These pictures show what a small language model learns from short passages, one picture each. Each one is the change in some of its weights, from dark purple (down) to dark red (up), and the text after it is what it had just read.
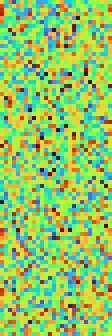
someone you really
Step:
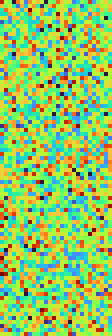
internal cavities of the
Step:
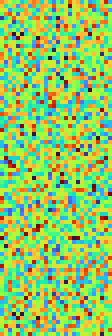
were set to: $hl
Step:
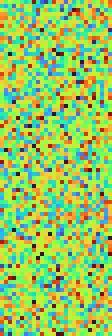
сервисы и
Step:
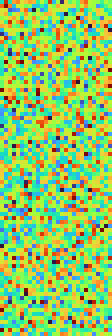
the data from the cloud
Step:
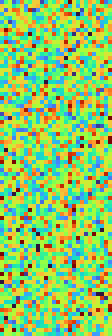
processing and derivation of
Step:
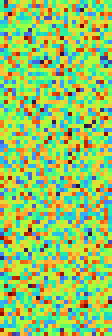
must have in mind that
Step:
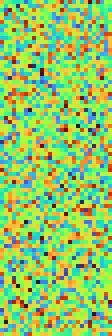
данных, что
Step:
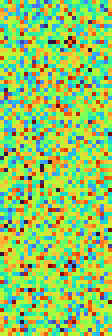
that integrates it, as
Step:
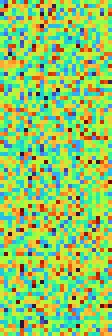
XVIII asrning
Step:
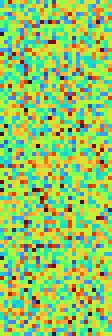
the images taken from the
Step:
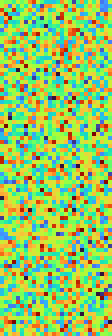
show that the position of the
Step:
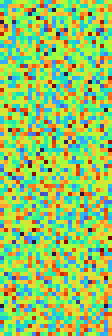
Saloma resulta
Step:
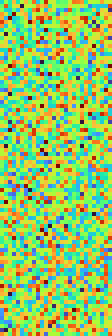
tutunlar, turli
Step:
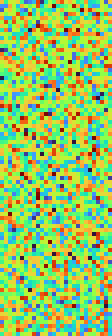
mean (\pm
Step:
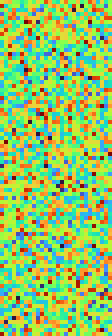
the Department of
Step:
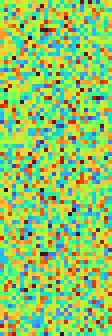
[Central body
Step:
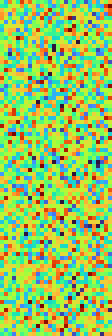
being also sound designer
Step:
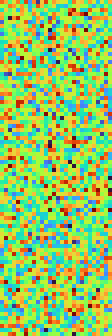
homogeneous device
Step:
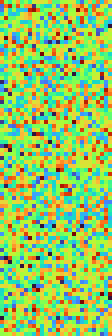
state. Images are
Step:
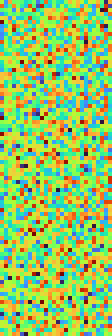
conductive silicone
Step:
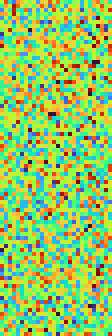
Ecosystem Engagement
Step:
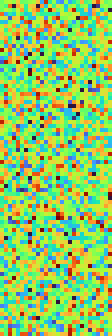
asosida boyitish
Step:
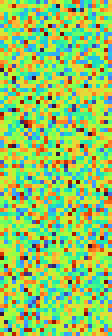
On the other hand
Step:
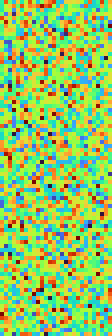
detailed structure of
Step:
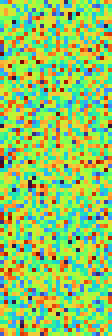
Orthop. -
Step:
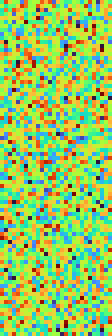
equilibrium analysis was
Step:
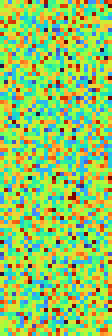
on the development of deviant
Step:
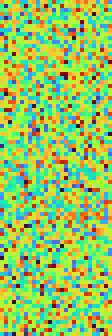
the plant residues of
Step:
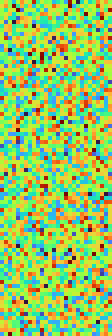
wine quality [10],
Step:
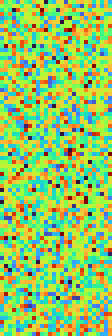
the variations in hardness
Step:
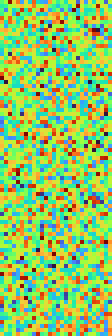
- însușirea
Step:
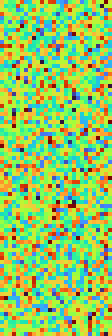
[20] Angle of
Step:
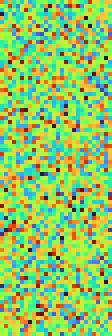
disease (CD),
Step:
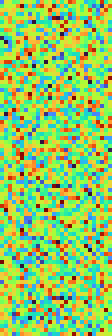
you spoke, was
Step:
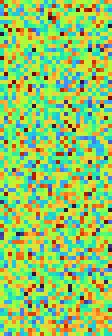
and crack faces over the
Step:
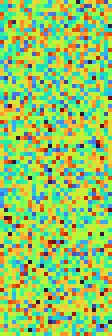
80 °C With
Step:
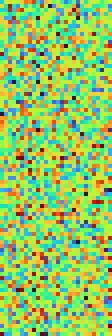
Akademie der
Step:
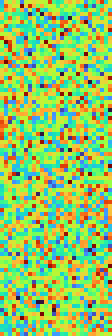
2: Do you
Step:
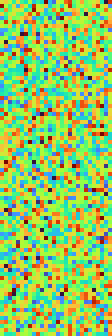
the peak current of
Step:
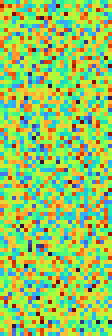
(RDN) e la
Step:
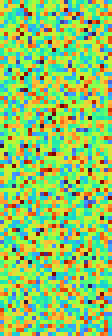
the author, which I
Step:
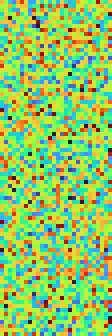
Jamshid qizi
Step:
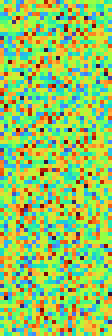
errors. Because
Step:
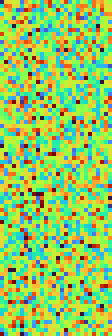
the ProTaper Universal
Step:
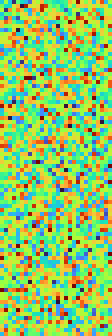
longitudinal and
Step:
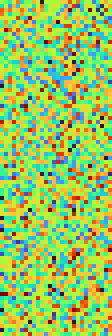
training of modern
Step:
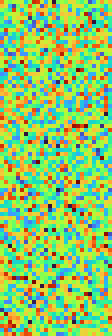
co-located with the
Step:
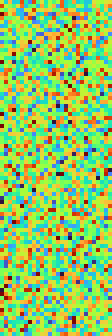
an increase in the size
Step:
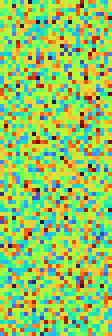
Development Method*
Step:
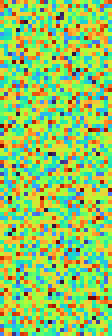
this period, many of
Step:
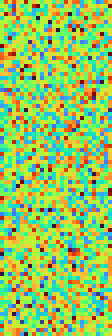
rate of permanent
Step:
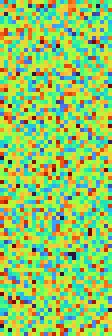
until thermal
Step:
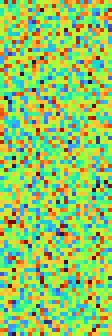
deeply embraced
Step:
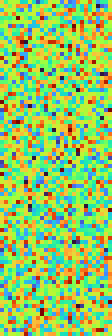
All decisions,
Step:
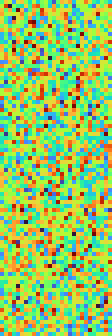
of Project/Network:
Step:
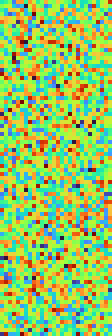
Air Transportation
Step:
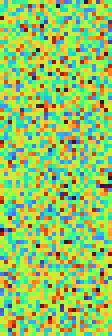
aimed at improving
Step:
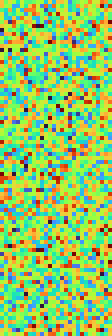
the influence and the results of
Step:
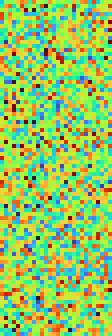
em voz alta por
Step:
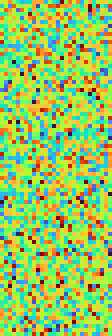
It has been demonstrated
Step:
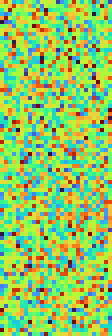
lines of code;
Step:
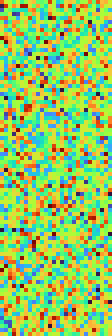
yes, it is true
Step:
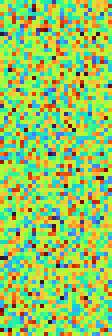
and quality are relatively
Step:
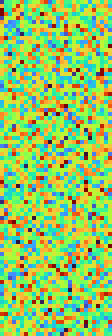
which seriously affects
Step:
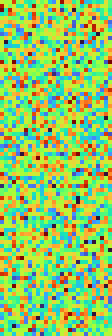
This research further elaborates
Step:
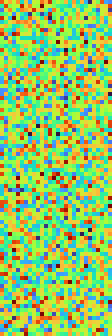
connectivity, due
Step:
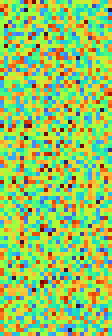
knowledge gap in
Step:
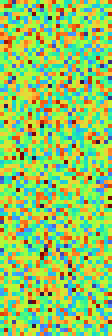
layer consists of
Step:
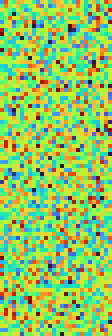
forma espacial
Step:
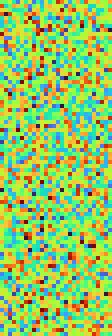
admitted to the
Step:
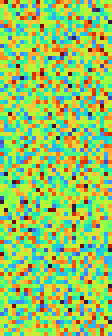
thanks to the simplicity
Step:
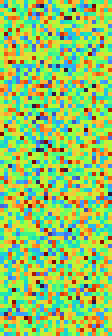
paso de luz para
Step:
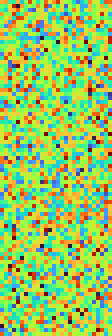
Belgian model of
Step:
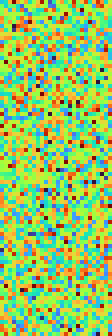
José Valle
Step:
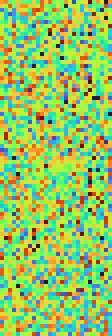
(4) Archivo
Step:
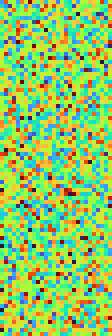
it from cleaving
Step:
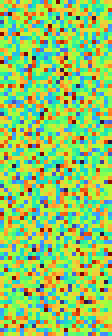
transmitted along the
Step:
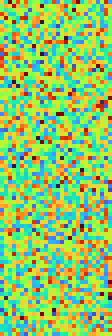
2: Imagens de
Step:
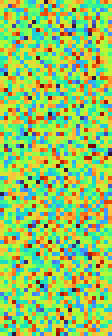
casos tienen un
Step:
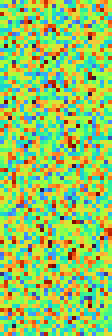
to be upregulated
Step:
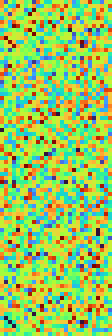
за период с
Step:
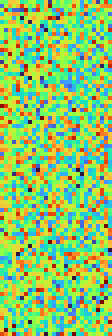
manba bo'lib
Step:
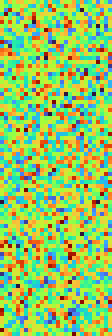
capital tools, and
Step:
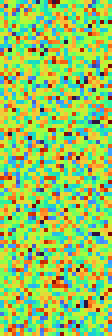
Data Zweng et
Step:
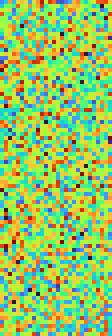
oleh ibu
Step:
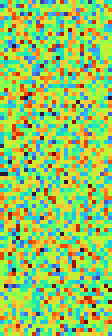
(GIS). The area
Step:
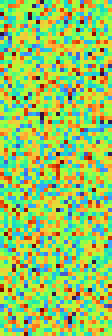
sections discuss points
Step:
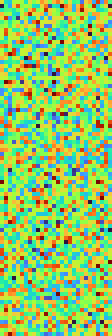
para los tres indicadores
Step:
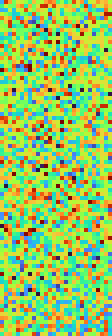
own inertial
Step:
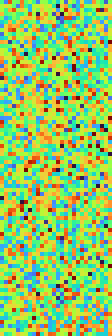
operations without going
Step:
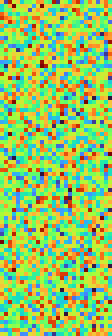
specimens: make
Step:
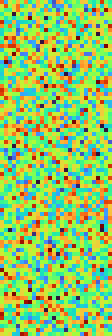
encontramos con un
